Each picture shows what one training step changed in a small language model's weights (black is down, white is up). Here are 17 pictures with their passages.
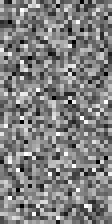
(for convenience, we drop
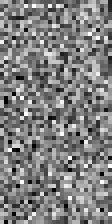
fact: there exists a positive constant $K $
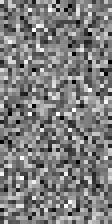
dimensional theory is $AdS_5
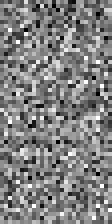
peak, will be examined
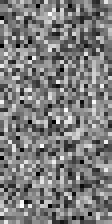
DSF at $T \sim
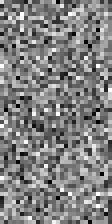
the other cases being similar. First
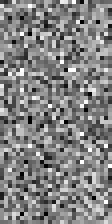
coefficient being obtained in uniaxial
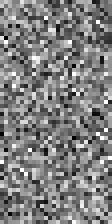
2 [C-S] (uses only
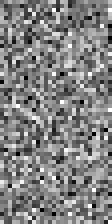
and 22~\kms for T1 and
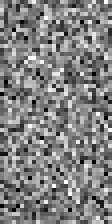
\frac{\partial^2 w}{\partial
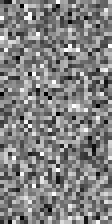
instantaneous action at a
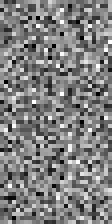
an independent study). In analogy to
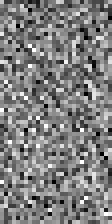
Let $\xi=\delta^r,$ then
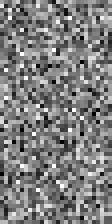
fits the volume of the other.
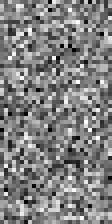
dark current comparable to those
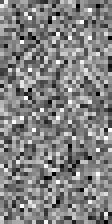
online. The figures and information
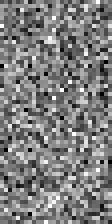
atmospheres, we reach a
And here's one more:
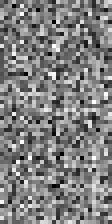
\right) \pm \sqrt{\left(
